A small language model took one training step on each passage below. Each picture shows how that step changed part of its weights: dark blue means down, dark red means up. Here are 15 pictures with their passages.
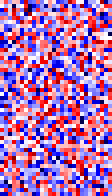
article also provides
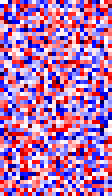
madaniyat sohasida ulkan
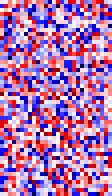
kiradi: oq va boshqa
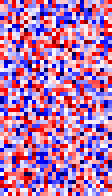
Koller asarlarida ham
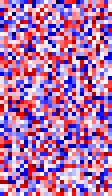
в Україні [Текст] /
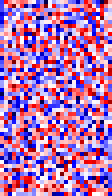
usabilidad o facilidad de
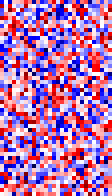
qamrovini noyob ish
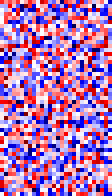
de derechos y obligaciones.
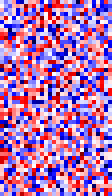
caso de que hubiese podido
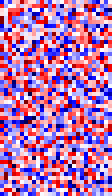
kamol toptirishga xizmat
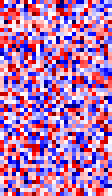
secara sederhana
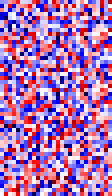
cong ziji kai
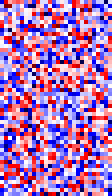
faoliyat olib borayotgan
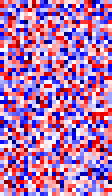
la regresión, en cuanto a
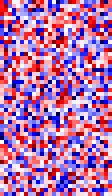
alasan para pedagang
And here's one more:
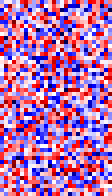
va vazifalar yo'nalishini
